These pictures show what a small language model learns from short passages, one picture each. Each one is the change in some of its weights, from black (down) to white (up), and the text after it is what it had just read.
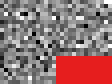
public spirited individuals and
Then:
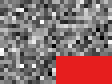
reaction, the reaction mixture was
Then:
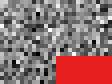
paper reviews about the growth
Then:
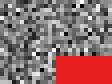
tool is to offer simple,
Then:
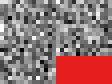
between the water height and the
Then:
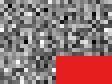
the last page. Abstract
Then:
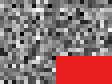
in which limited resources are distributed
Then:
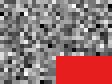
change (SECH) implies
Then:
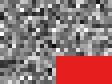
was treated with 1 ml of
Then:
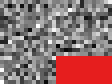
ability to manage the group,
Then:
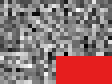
stability constants for a series
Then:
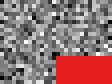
nearest neighbour
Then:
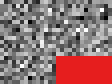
and philosophical dimensions of
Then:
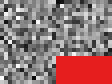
an individual. Processing is
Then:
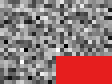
proposal for the selection of
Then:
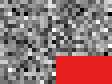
fungi to degrade
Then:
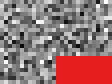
body of the instrument. We
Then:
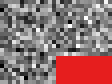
hypertension. Similarly,
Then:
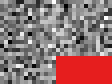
appeal, it is associated
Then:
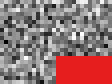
about the study of traditional and
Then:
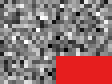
be seen in Table 2.
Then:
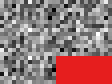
demographic data of participants presented in
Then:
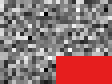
water quality from the biological point
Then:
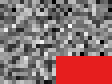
duplicate into the
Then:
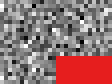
As early as the 1957
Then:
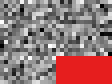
ward of Department of
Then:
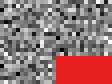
in school and life. In
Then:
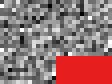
shadow of his
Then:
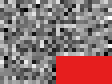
esters in presence of
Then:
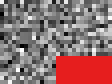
teeth were evaluated. Materials
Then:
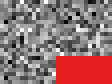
of choice decisions of the farmers
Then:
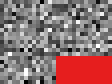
methodology. Responses were analysed
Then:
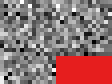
In response to the second research
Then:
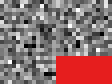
washed with tepid
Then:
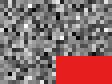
Green I Master Mix
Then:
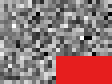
body needs some cholesterol to
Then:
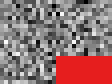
several international awards. The
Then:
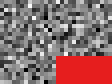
per treatment were mounted
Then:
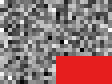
“Upper Allah,
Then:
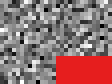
and cultural institutions can help bridge
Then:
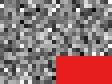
topics emitted by
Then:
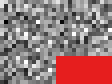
the strengthening of the role of
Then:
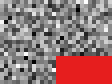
for two orientations of the
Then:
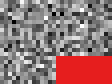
the graph for individual persistent
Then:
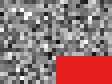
internal symmetries are
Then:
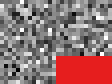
be enhanced by machine learning model
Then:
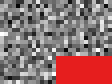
sedentary activity', that
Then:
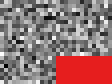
for 60 seconds with air pressure
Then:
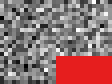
of Aircraft Design,
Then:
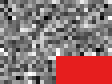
of China*. V.
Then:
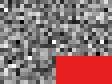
Acharya *et
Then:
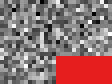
is finding 92%. This
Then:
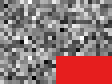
adjusting the phase difference of
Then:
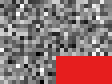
focused on thermal characterization are
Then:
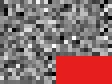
Normally, the
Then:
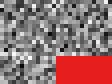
the govts of all
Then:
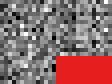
learning outcomes. [6]
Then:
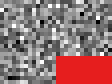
transition at a temperature well below
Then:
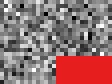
code-enabled payment
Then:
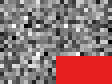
Biochemical workup included serum
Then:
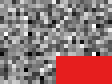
a narrator stationed at
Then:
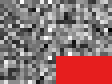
actors. We further give voice
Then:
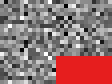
Low interest rate on housing
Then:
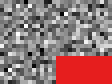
desire for profit, identify
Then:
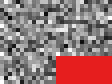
drinking water and the presence
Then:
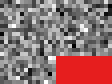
(parents) */
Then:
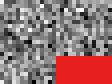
documented a positive association between
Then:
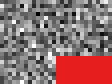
than 10 m state in
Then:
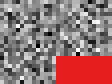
in planning and budgeting is
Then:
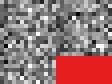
survival skills necessary for improving
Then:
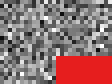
15%, and the polymerization
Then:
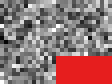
embarrassment and
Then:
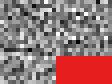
properly during the process of teaching
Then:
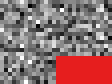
her pre-operative investigations
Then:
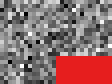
have an effect on soil P
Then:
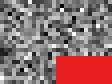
medium is crucially im-
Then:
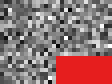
most important and abundant compounds
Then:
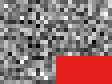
provides a unique opportunity to
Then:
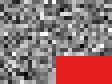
and impose its specificity.
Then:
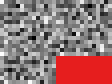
would you say is in charge
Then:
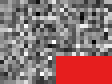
labor market. Supporting this
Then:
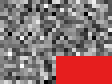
fenced area is reported.
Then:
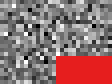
to dissociate the
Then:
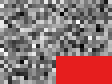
of the world. These can
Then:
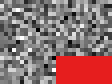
the design phase, this function
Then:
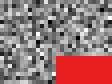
most effective activity of managing natural
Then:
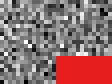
the manuscript:
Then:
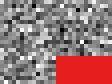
discipline of humanities in
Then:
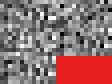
electricity demand and future demand at
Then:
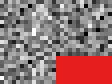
of Representational State
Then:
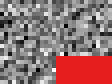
in many ways, be even
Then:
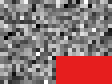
to various skin problems such as
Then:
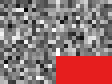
the contrary, the figure
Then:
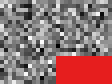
seen from the Baltic
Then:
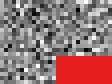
the already fragile infrastructure of
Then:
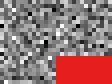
Exit: exit from
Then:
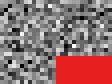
(Lemoyne et
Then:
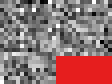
himself in the ring.
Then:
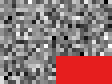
the dependent variable explained by the
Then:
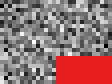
for all institutions using the
